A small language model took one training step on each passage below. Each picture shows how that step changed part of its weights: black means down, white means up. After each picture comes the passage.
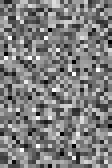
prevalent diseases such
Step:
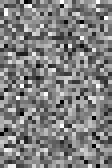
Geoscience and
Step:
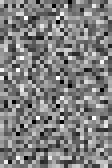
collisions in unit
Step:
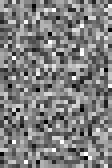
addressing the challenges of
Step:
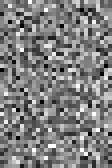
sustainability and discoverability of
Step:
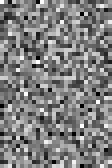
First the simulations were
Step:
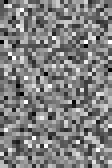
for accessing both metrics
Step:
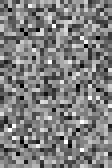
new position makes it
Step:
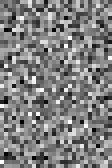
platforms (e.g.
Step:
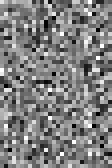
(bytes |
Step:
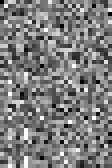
biodiversity trends and
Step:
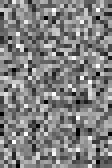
supporting the findings presented in the
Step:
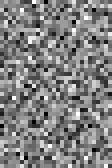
tactics. The materials presented
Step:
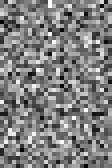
Variables latentes
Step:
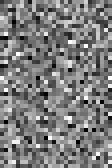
their own government being
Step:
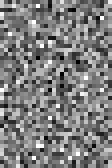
Saudi critic
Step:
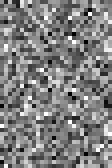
shows a downshift
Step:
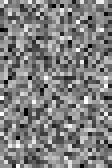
event model. With
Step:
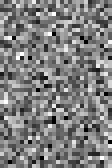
be seen from Figure 7,
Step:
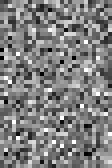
the English language
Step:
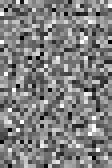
between clean-hole
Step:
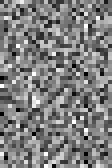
tested both on original
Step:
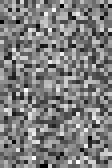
and were issuing new
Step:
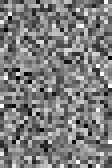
not be present and where data may
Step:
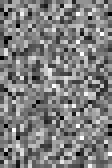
Provide a guide to
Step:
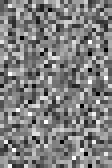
the most promising strategy
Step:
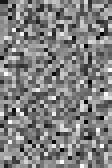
overcome corrosion
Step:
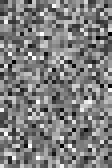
which directly affect wear
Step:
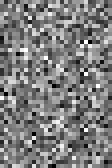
CF_1 \cdot
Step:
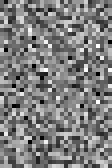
reach in the whole
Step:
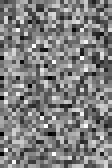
measures such as the mean,
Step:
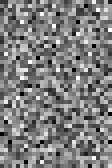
given a sequence of t
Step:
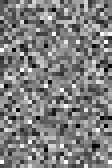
Engineering II 4 0
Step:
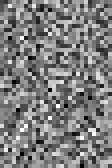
the site of application as compared
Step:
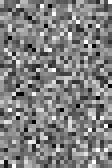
beginning to be
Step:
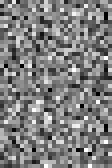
the hypotheses
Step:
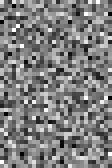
Schulz, R.
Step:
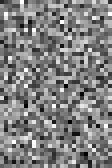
functional deficits and
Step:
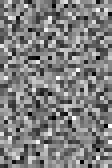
the Judgment must also
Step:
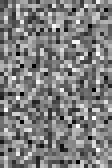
caused a significant increase of the
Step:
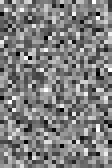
when potatoes were
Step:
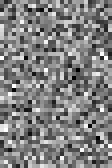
figures. Figure 7 and
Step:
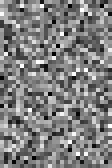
va kasbiy
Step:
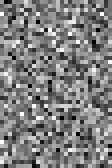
of COVID-19
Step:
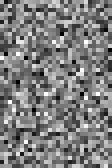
layers. The proposed
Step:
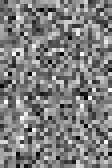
use of other procedures for
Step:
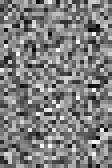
pure PCL as
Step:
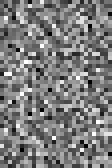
been used previously for the
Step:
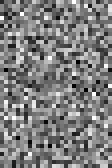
take care of the
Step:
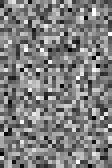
is a serving bar available
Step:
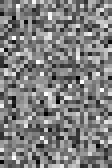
Analysis also demonstrates the
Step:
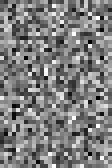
increases. At low
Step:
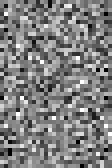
religions, Islam
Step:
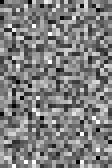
and the analytical results have been
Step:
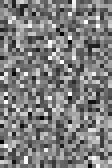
ensured that the final
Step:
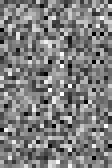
It must be remembered that
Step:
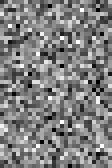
2). They outcrop
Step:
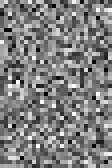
of successful event
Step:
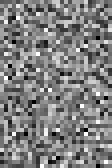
study was to investigate the effects
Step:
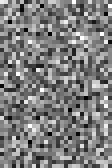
coexistence of the
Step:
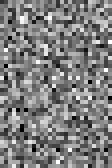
should be encouraged to
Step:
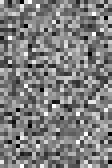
porosity were not
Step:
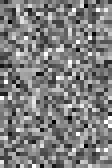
will publish a message
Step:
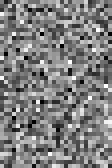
failure. After
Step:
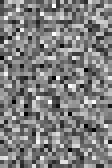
such reasons this paper investigates
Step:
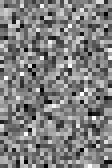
Palacký University
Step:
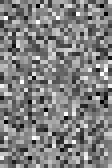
survival was more than
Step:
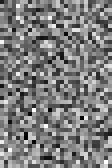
organization of this international
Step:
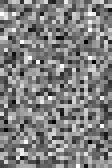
R. Piccotti
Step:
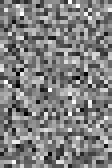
Methodology Research is
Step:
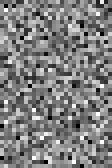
Taxonomy, this
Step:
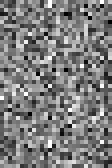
graphs compare two
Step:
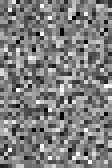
Black Americans
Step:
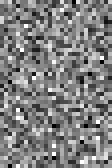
generating reproducible research in
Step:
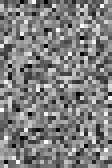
as a biomarker
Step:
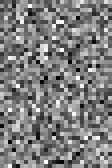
demonstrated the massive
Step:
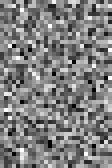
stolen territory
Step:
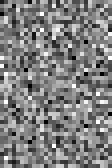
while providing long-term
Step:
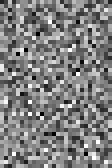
steps of a WAG
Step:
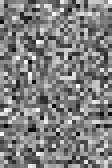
propagation was also individual
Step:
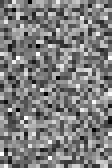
1) personal experience of
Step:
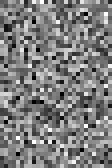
of the hackAIR
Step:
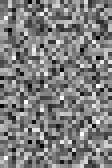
between each of the four
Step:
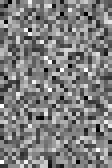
when the files are not
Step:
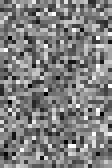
be adapted to the specific
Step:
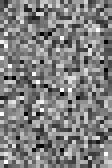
speed and precision.
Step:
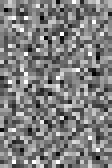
the invisible God”
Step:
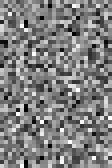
fishes of the genus
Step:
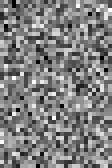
in 47% of cases.
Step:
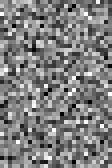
Tilley, B.
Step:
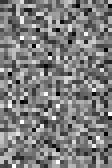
would be 12 moons per
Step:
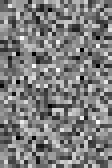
theory of the development of all
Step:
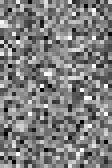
international retail store to
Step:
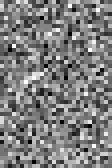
the philosophical
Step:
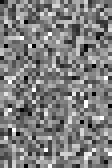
average execution time and average
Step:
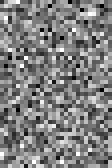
His mercy
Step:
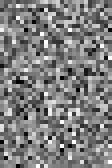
patient satisfaction. This new
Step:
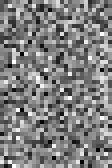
the above formula relates
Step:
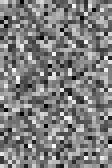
continuous black graph
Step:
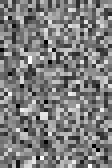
conditions was carried out in three
